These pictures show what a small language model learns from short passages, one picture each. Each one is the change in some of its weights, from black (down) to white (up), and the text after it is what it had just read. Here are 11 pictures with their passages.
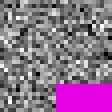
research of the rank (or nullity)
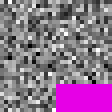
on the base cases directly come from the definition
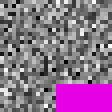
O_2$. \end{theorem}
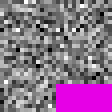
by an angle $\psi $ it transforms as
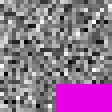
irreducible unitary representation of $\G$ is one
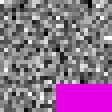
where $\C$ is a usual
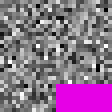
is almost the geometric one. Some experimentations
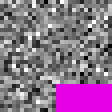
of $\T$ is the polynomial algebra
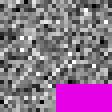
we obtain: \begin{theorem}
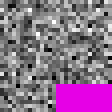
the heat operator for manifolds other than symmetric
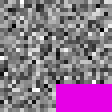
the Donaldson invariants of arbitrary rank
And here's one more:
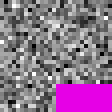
also closed in $\Int(\tau')$ since
